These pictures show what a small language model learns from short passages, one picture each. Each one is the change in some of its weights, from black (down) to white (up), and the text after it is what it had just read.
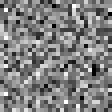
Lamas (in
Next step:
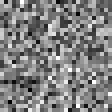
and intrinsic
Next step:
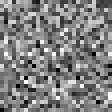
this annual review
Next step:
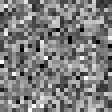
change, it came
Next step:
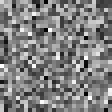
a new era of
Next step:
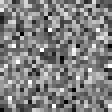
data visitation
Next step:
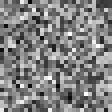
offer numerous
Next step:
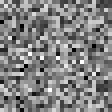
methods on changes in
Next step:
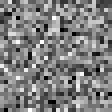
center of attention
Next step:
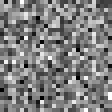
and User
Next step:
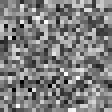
producing region due
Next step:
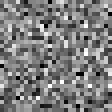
uptake in
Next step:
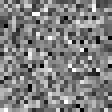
feature co-relation
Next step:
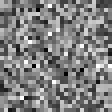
for the value of each
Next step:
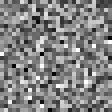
of ANS with
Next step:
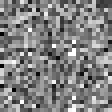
of them, being
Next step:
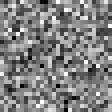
at 90 g were
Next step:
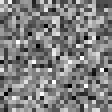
discourse and
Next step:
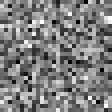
where F is final
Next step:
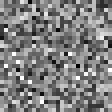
of the tasks
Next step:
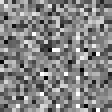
LTI systems
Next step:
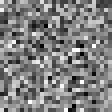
leaders, directly
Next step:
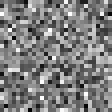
Those Europeans who
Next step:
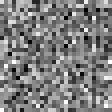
the trust.
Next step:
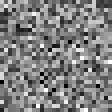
plans above the
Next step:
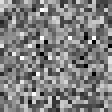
learning styles as
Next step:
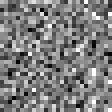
Confirm the
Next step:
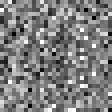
reviews. The
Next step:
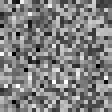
at the same potential.
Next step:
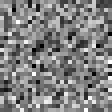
The first term is
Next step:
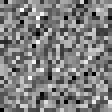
tubes with the
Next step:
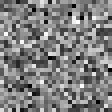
Although T5
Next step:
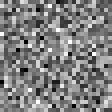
inverter, and
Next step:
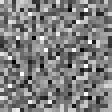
the land of
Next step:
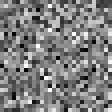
for 30% of
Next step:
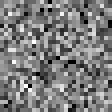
salt affected
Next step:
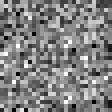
was not my
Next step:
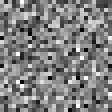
and language
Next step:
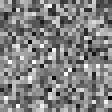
through the trunk
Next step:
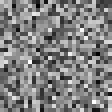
a prototype
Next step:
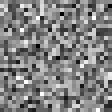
and FGDs
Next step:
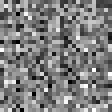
was procured
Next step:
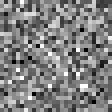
and interest rate have lower
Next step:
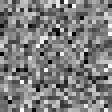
with means of a
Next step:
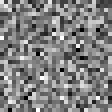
transport processes on
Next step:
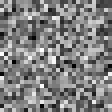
being equal to the
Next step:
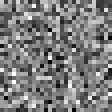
where exactly within
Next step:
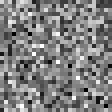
the World**
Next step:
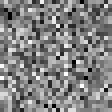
the European Union's
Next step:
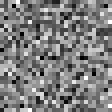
modelled using a
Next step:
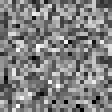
bark surface
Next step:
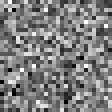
increasing oil
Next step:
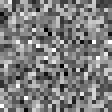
early post op period
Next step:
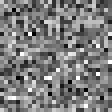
always face
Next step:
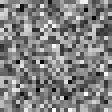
developing countries.
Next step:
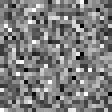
important conversation
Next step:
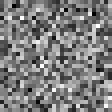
bones, and
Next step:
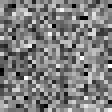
II. In section
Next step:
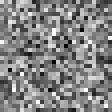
the PhD
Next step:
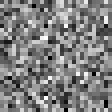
direct access to the
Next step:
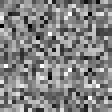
Plans as the
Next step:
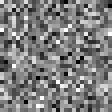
along during the research
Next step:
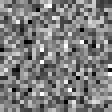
H$ is,
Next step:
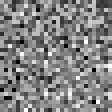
Original paper
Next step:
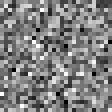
studies the composites
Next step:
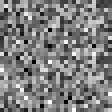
was created where it
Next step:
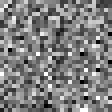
aiming to make data
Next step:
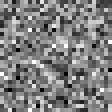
levels will be able
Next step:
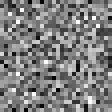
Test By
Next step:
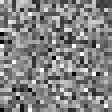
the nervous
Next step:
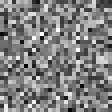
this war”
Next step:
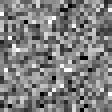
pressing process. This
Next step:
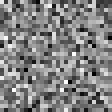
vulnerable groups
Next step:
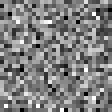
Order No.
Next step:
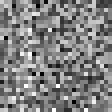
a promising
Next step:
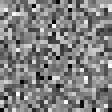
be purified further due
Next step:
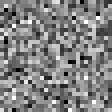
publications exploring the
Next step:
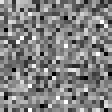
the public uses the
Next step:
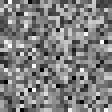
result of fear of
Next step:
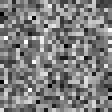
2013). A significant
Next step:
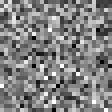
process of solving various
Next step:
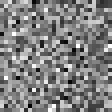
this project. The
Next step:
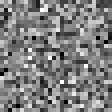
many populations could be
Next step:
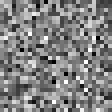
a naturally
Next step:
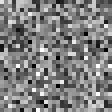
the state of the
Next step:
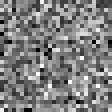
joints using the
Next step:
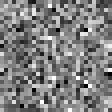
From High
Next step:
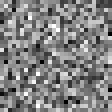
groups 1 and 2 patients
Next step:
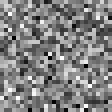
undertake a research
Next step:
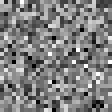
and risk sharing
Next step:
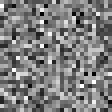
"Voice of
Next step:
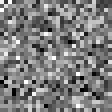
strategy which includes
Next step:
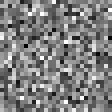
interactivity and
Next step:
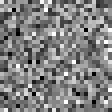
limitations of human
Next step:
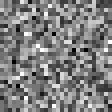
of cells, and
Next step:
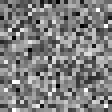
at the junior
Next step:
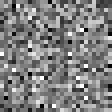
2D holistic
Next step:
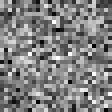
into two; the first
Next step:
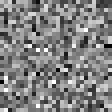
this kind of
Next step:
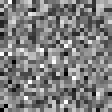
more equal scientific
